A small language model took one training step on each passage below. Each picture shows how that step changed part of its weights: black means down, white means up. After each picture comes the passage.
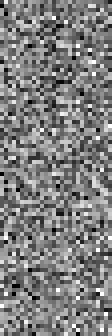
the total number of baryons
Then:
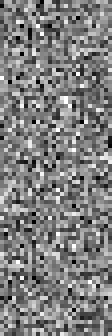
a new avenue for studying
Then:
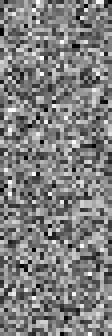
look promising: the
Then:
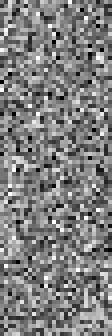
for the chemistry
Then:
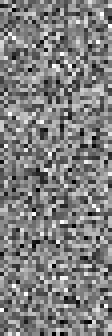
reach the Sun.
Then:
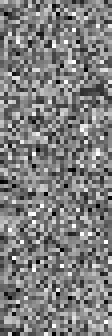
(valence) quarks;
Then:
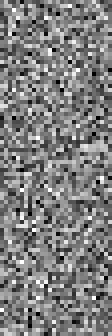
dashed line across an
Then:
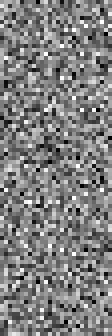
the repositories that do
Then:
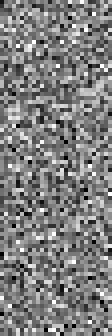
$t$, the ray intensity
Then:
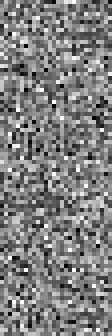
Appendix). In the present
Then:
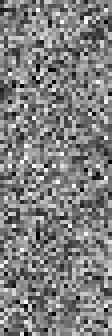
representative illustration of the
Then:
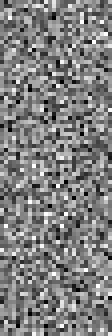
and we identify the point corresponding to
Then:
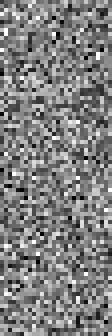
stability criterion based on
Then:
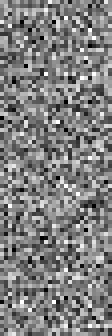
Si-Si and
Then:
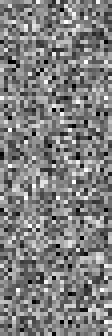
simulation inefficient.
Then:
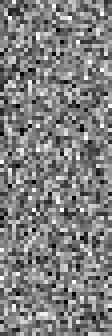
important parameters in hypersonic
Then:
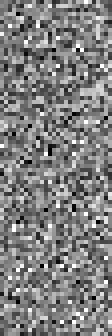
$M$ and nothing
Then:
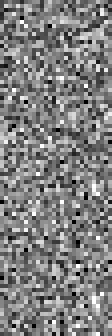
an infinite number of
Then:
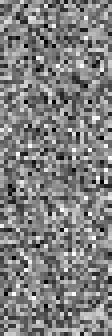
on the UK's BBC
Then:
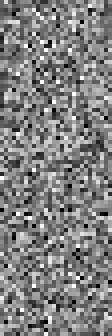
(during solar minimum)
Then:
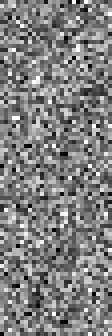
must satisfy
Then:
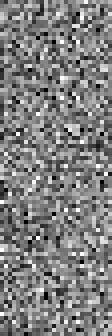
enough ($\sim$12
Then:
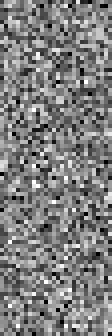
two of important quantities can be
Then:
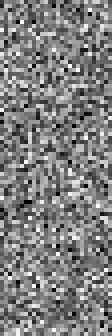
results on the smoothness.
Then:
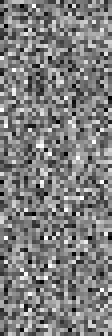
system size $N$. The
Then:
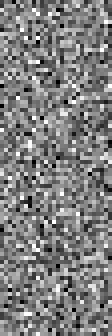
achieve a valley
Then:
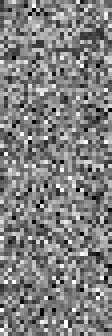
constructing states and operators on
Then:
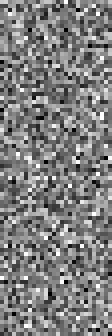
System Technology,
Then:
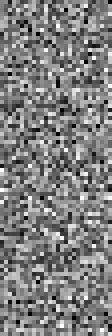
cover the TextView
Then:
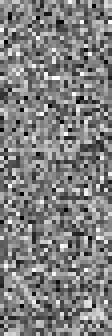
in general saturate to a
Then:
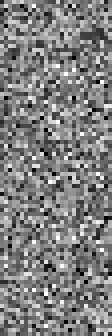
system states are defined independently of
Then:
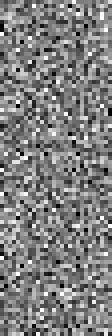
gradually decreases with
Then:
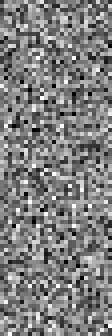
as the average of the entropy
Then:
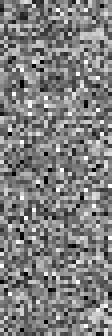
utilized not only for the
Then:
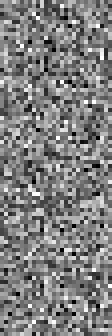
peers. Only if
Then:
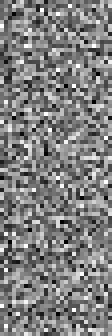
Once again, at the
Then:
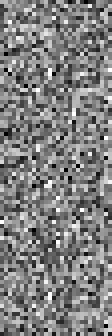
only computer data, while
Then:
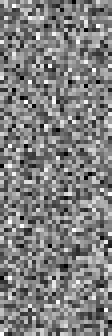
incidence angle and not
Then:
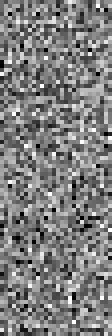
Vaidya models.
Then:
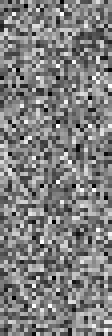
corrections to structure functions
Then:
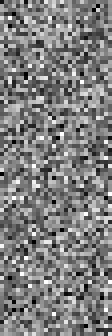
could be used to include local
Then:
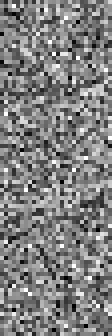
Finally we calculate the sum
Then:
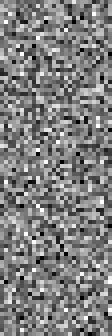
arrive to the estimate for
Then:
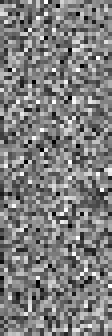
twice. Since
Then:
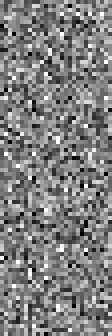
are indeed duals of each
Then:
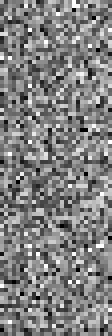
JHEP} \textbf{
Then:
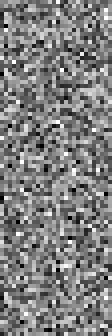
ranges in redshift,
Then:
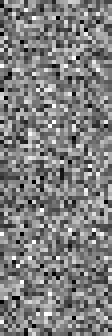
the invariant mass distribution and the
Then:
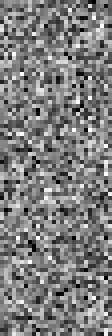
experimental results} We conducted
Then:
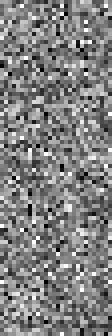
-2.00) rectangle
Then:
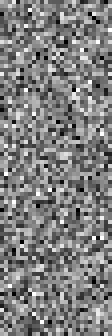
distribution generated by an exponential
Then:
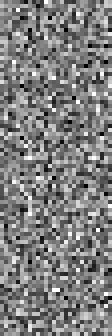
Sec.\ III, where we
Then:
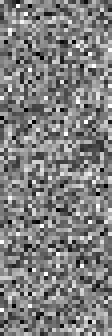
beam center slightly
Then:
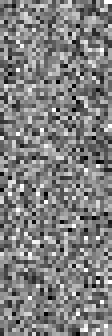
appealing one is the
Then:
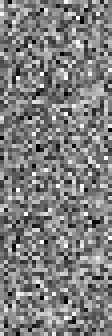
freely available
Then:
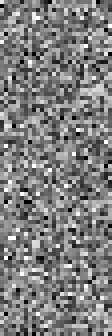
can be improved in the
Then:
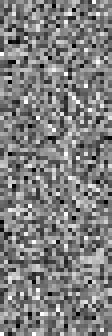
the four-fermions interaction
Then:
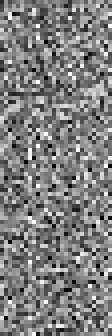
p, q\rangle}
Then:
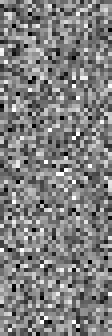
equals unity at the absence
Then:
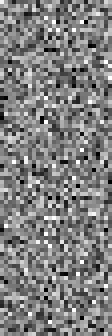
\section{A Possible
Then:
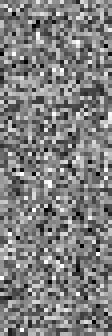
die and object system states,
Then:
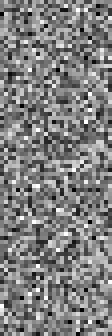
to be the product of other
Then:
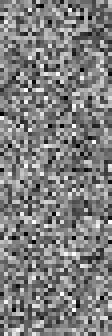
results from past work: the
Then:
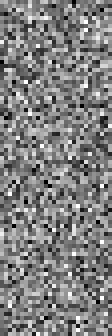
equivalence relation
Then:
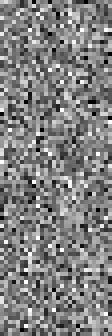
EV9) with a maximum
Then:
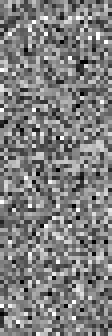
amplitude $\alpha \equiv a
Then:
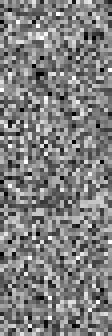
spin-momentum locking
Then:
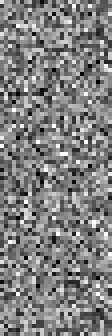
associated vertical error.
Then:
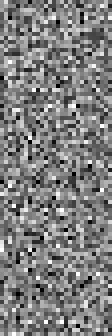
and disabled forks.
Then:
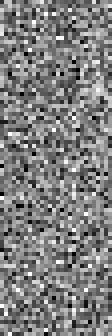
it is accompanied by
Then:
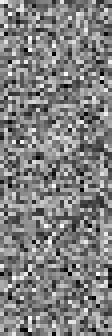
and kaons, and its
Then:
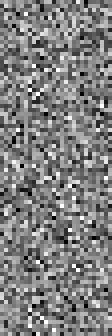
GHD profile, by
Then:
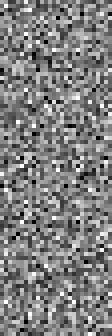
with prior studies in
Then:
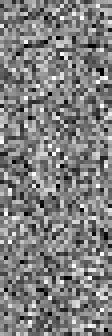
Furthermore, while
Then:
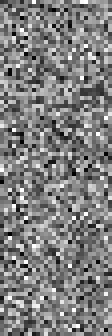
exists (at least)
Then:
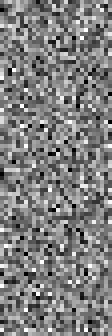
\begin{equation} \nu
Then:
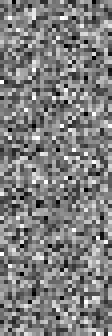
peninsula similar as an
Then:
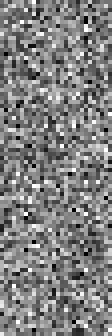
y-axis is the
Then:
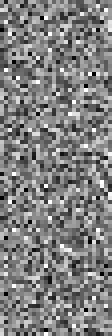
running down to
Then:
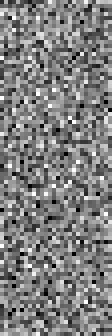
grazing incidence does not
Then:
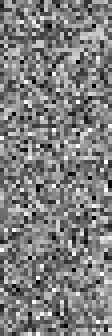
a second step, the edge
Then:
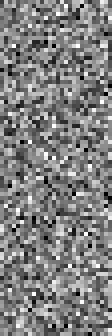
and a DR does not change
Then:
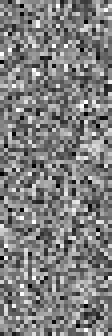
can be detected as change
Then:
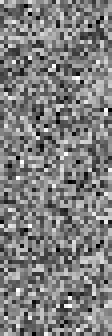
diffractive behavior in a
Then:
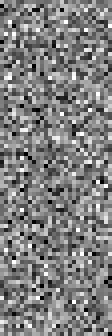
be regarded as an equation of
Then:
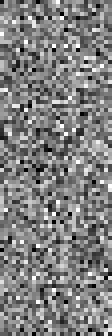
couple only small numbers
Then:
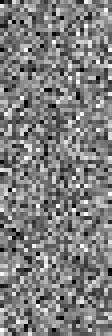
| Open | Close
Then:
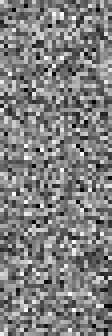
direction, which results in
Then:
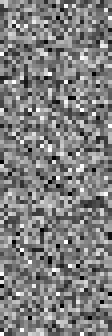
from each structural component
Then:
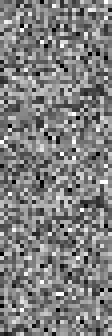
center of mass energy $W$
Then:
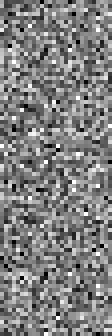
is necessary to enable
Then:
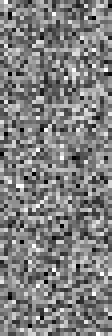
4, and 5 spatial dimensions
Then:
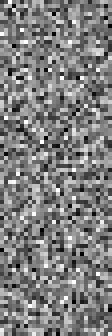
their absence would further constrain the
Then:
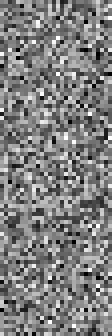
for detecting these galaxies through
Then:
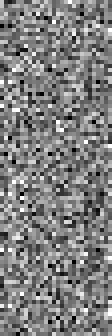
\\ \centering \end{table*}
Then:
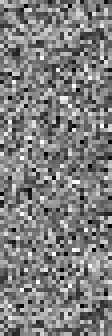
density (PSD) is
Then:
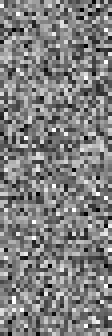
this investigation may have if
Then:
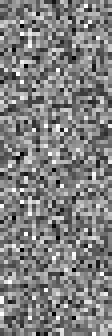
Off-line $\gamma$-
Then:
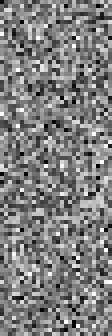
$\omega $. Taking into
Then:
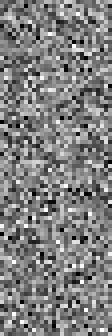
manually measured the angular
